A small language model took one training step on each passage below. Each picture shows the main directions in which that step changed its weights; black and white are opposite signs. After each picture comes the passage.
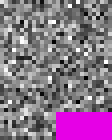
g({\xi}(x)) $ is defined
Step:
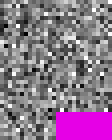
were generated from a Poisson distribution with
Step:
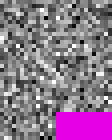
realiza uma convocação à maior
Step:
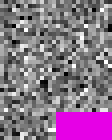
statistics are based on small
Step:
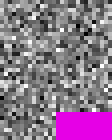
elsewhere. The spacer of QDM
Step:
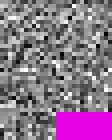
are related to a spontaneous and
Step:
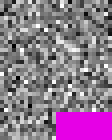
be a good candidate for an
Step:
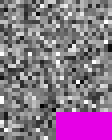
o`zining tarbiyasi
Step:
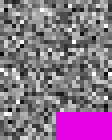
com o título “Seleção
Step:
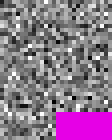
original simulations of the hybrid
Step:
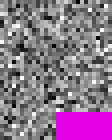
birinchi marta 2008-yilda
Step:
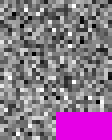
America*. Princeton:
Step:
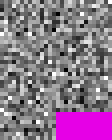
prominent influence of the Magnus
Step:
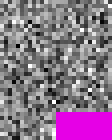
interakcje z genomem.
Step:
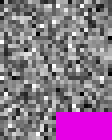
воздействием ислама и
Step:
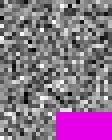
doimiy ro'yxatdan
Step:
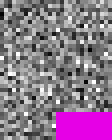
signal at the monitoring point
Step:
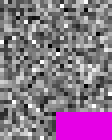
жараёни бу тасвирни
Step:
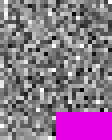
weakness, asymmetry of CP
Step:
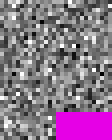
effect to make/alter edges
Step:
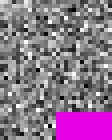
\cite{SegFormer}, in
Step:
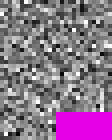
(long dashed). The real part of the
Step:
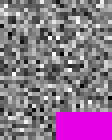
agrees with the metallicity and density
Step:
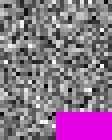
momentums at cone $\pmb
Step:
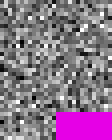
No era consciente el
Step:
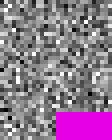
: - Informations sur toute zone
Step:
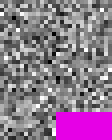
Métatarsien II 2 6 6
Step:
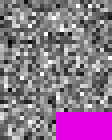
phase transition is a longstanding problem that
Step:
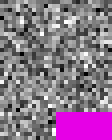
energy range will require focusing short
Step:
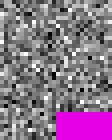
даже при случае
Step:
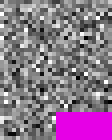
how people are affected. In these
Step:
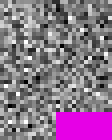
CL by the LHC analyses
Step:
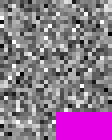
whose intrinsic size is larger
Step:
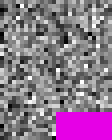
This consists of (I) columnar
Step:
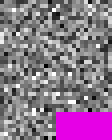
the substrate as a radiation sensor
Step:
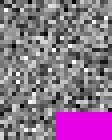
цифрової бере до уваги і
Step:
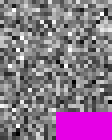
történelemben a
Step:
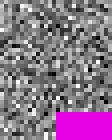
subscription. Additionally,
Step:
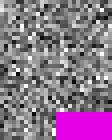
до сегодняшнего
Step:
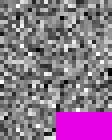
effects, which modify the decay rate
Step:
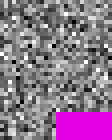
independent of IceCube event
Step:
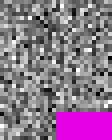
currículo criou a
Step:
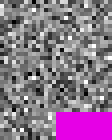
yarmarkalarda sotish
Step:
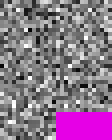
this figure is available in the
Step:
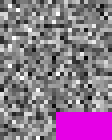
по ее территории в
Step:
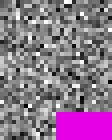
pays africains sur le marché
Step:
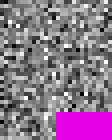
vary in response to changing
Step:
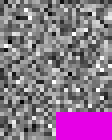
the exact phenomenology is the one that
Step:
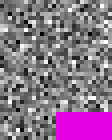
come is their {\it parent}, and they are
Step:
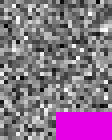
new technique to add to these
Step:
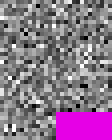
adapted from these. This paper is
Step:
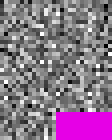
давлат иқтисодиёт
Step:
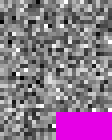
aktivlarning quyidagi turlari
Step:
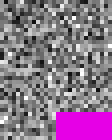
de algunos cuestionarios. El
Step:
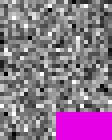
біологічну (спадкова
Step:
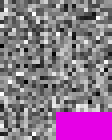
peaks slightly ahead
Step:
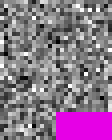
прессе, поскольку на
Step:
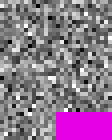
Lebesgue measure. Firm
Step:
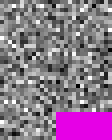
accelerators, this design
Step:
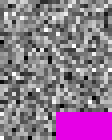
introduced to a complex network,
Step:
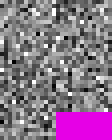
общих проблем,
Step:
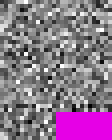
into Eq.~\eqref{equ_Int}, the
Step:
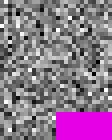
is the first-neighbors exchange
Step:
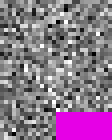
First results of this experiment will be discussed
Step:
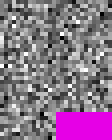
Всех поздравляю от
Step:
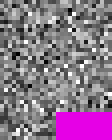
cases, the Nb₃Sn
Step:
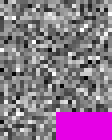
as consisting of a bulk region and of
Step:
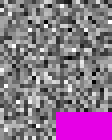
bio najadekvatniji.
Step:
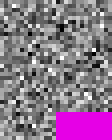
and impacted communities to report
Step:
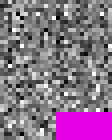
field provides TLS-specific
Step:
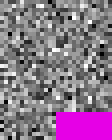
these accelerators provide notable
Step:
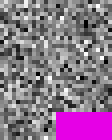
niversitesi Hukuk
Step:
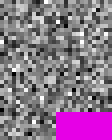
mavzusidagi respublika
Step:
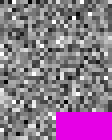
(c, d) Nanoindenter
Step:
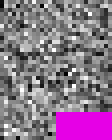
га осушённого дна
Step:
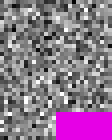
dentro del margen reportado para
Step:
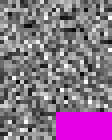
Eq. \eqref{eq15}. We can just
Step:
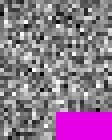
курсі: покращання
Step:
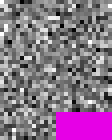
borayotgan, insoniyat
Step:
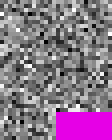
principio de la cirugía
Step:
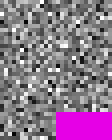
către autoritățile
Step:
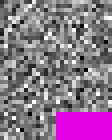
of the line. The first is the line
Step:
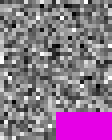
the commutation relations are altered.
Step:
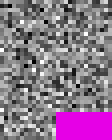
governed by a linear ordinary
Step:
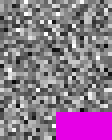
studying NP contributions to rare
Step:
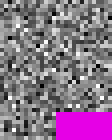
It is certainly beneficial to
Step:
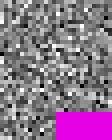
области. Пусть в одной
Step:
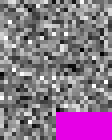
`mergers' occur when MBH
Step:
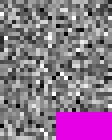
комилликка эришувида
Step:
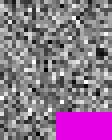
model the contamination due to unresolved
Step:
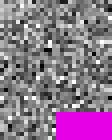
\end{equation*} where $\bm P_{\bm
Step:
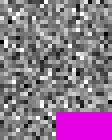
способность социальных,
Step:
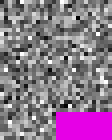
набора распределенных
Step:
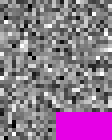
In the next section, we discuss a
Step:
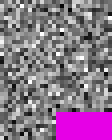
initial interaction with the streamer.
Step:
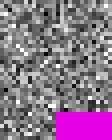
изменения диапазона
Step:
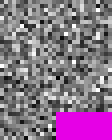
históricos del crecimiento
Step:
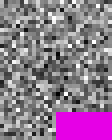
quark-gluon plasma,
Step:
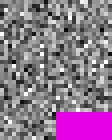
chloride migration, as it
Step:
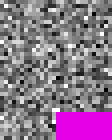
physical quantities for this situation
